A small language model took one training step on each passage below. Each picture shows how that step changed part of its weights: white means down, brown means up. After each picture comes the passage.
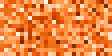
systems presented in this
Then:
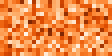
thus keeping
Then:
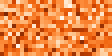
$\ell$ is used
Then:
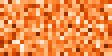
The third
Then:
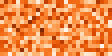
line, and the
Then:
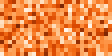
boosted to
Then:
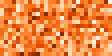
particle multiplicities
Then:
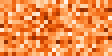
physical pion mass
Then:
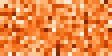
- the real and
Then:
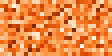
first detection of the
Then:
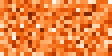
window method with
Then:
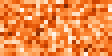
material for both
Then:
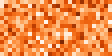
skewness of
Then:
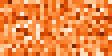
struggle to
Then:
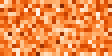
to mimic the
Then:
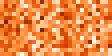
of feeding and
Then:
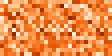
In order to generate
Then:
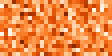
explains our
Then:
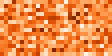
contained in the
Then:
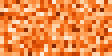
and we ascribed
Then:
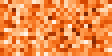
second localized solution within
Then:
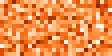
scheme to
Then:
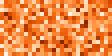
of matter on
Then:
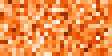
of per-user
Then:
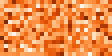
they can be very large
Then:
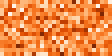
approximation to calculate
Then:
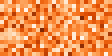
left are respectively
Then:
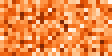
random times. The
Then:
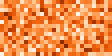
of initial states over the
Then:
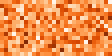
derivative with respect
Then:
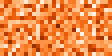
quantum states show that the
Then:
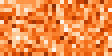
the right hand
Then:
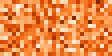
reinforce the
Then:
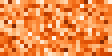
The situation
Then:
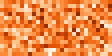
freedom per
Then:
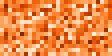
at an instant with
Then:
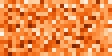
index profile
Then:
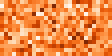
n} \indent
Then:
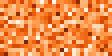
We identify it with
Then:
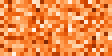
factorization relation
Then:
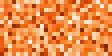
electron beam can
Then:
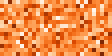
The sequence
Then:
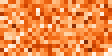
For the sample described above
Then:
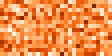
where the ratios
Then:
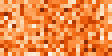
is the ratio of the
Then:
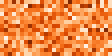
boundary results in a more
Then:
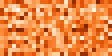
where we have used the
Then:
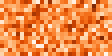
& goodput ratio
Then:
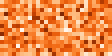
scalar on the
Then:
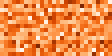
review and
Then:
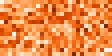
the RMSE and
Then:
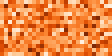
T. Ziman
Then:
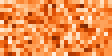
the Fig.1 by
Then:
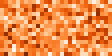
channel momentum representation
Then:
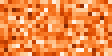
fragment into
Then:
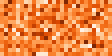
geometry to
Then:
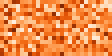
can be adopted
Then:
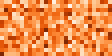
prefered section is
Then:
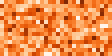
center of the
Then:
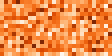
us first outline the
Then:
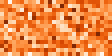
respect to the
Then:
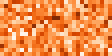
discussed previously.
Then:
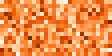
of diffraction
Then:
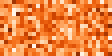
been proposed to
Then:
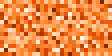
). However after
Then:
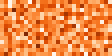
confirms that
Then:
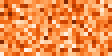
which as isolated
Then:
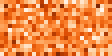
to accommodate
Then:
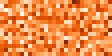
I, because they
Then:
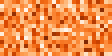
left along the
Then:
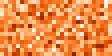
same tasks |
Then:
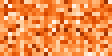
a SL phase at
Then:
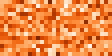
consistent treatment
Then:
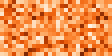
energy resolution of
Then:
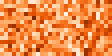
rate of a change
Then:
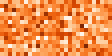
single-particle local
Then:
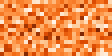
built in
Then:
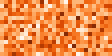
most drastic
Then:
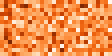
which describes the
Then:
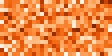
of services and
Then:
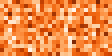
have been recently
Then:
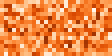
integer less than
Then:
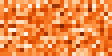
a massless scalar
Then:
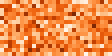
expansion of the
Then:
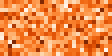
and $\theta =
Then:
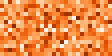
The differentiation in
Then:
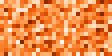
topological phase transition
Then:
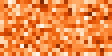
down to the
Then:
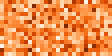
precession of
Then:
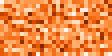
the work on the
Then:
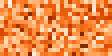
quite significant. This
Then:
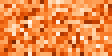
the S-wave
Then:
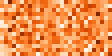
Internet is
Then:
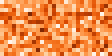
the same as for our
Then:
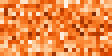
HWP angle
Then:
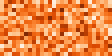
data from Ref.
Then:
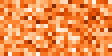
modify the
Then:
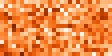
coverage, the number
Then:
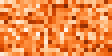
the transpose of
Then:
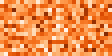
single step of the
